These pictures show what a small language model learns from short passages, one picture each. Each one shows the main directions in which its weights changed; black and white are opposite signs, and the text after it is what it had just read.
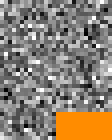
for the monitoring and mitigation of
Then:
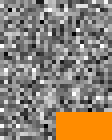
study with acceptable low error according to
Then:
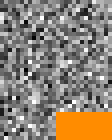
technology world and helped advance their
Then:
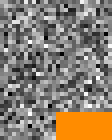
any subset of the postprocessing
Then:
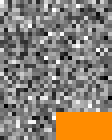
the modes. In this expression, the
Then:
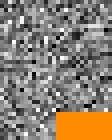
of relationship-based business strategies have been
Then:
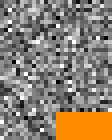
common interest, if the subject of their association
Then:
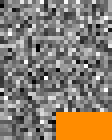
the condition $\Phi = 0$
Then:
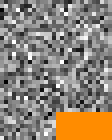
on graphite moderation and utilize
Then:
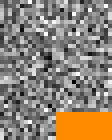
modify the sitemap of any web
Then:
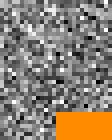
swimming against a
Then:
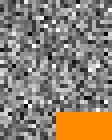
Perishability V 6 Lack of government
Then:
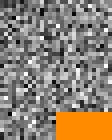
15 patients, M3 – 5 patients, M2
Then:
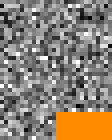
^a Conditional term of
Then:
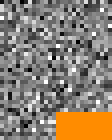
requires a geological storage
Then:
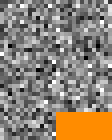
Academy of Sciences
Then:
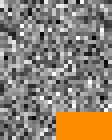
their circumstances, has equal
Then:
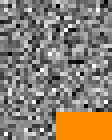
} ``` Data Portability
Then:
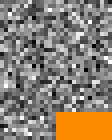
to help address these challenges by providing
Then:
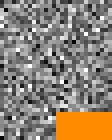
carbide". *J. Mater.
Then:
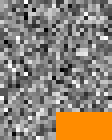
of questionnaires is using *expert
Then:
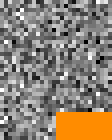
± 5 Compression temperature ²⁾
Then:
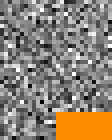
(for example, in cancerous
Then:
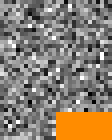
to chemical substances. To support the
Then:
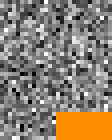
information but they showed some limitations. As these
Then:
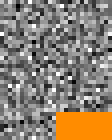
Engineering Sea Training
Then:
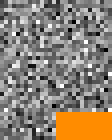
the linear shrinkage of green
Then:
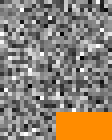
male population decrease (0.03%)
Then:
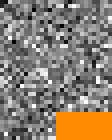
and fats), lignins (in
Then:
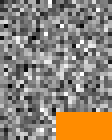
Sweden, with a battery
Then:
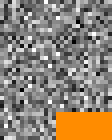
matter content, water use efficiency,
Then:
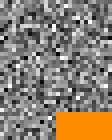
of the process is facing many problems such as
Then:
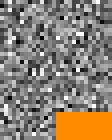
pace than their SME and large
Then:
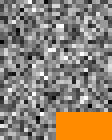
decrease in the rate when there is diffusion or
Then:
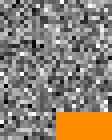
model were neither confusing nor
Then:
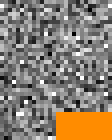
have demonstrated particularly strong performance in heart
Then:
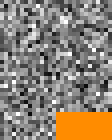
throughout the length of the cutting
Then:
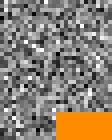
ml) and with vigorous shaking
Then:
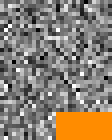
was assessed by the analysis of Variance
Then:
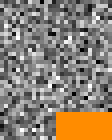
Joshi*, Anju Das
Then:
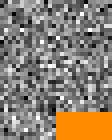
and products from corrosion are aimed at
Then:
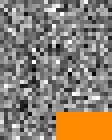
and they found that dispersion in
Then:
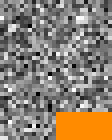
of Sol-gel derived
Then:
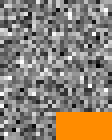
and Go Test (TUG)
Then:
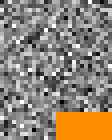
angiosarcoma due to its
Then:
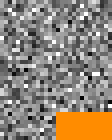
item you wish to be removed as
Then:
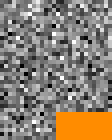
were made original. I will mention
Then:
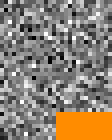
of innovative strategies, tasks, and
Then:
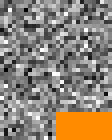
followed by positive changes in the subsequent
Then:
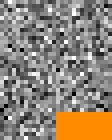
4 – to ‘ensure inclusive
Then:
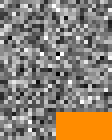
the lower riparian state for the
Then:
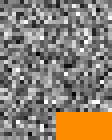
essentially a cosmetic
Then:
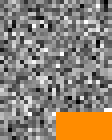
following disclaimer (translated
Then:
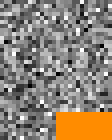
Impact on Management: The stability
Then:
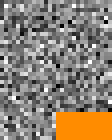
Figure 2: - The alteration in the
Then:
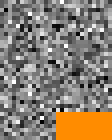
of pregnant women at risk.
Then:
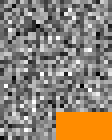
integration and interaction of multiple source of
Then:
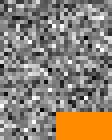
interactions or relationships (edges)
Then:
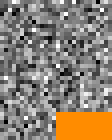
employed to select relevant colleges from
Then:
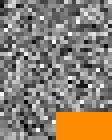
of high dams, for the realization of
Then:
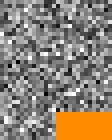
Uslu, Sebnem
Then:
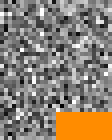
of seedlings was obtained in control whereas
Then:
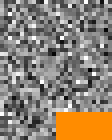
validation improves metadata mapping
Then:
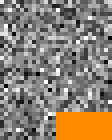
Cells Epithelial
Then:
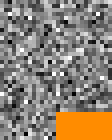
IEEE system 14 UPFC
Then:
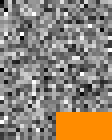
with the identity to the TA.
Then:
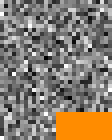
tartrate, extracted with ether
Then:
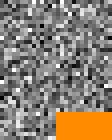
very active social communities and others have less
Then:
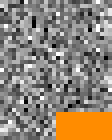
fungi and fauna, with
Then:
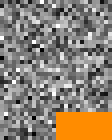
primary and industrial departments.
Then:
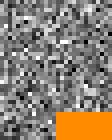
compliant with [8] in a
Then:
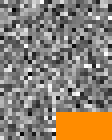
order to stimulate economic progress,
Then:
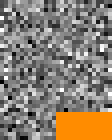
the 25 classified as having
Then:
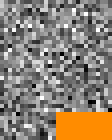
the strength of association established by
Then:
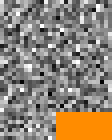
a full-text review (Step
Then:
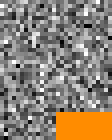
a rain fed river and
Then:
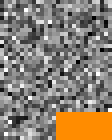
as a means of fostering secularity
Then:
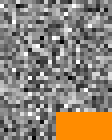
estimation was based on treating the moisture
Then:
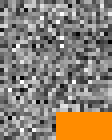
RESULTS AND
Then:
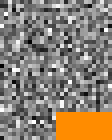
data such as bioclimatic features,
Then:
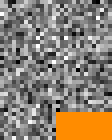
term of above equation, i.e.,
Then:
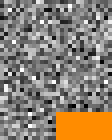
study highlighted the transformative potential of
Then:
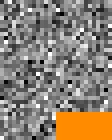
Roll Out – Second
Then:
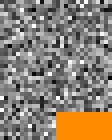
/ m ²] Average estimated power
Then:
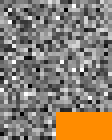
participatory monitoring in Flanders
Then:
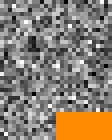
depend on children's linguistic abilities.
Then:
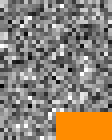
of the fins of 50 fish from both
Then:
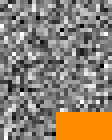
of kidney transplants are conducted
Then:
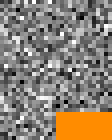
mentioned against them. The
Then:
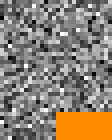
potential for mitigating the effects of climate
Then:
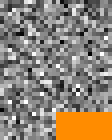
A brief guide to the systems modeling
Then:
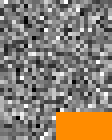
imperfect quantity is a
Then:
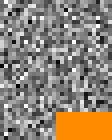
support infrastructure and facilities can be
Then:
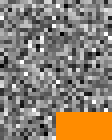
and Linguistics, University of
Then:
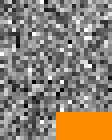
schools, libraries, and
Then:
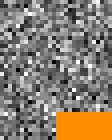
section of the society will ensure their
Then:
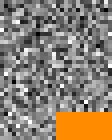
and emotionally stimulating.
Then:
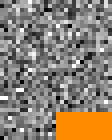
studies, especially, show built
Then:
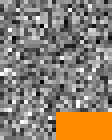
income as compared to the other scrap
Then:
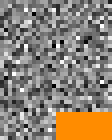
under nearly stoichiometric
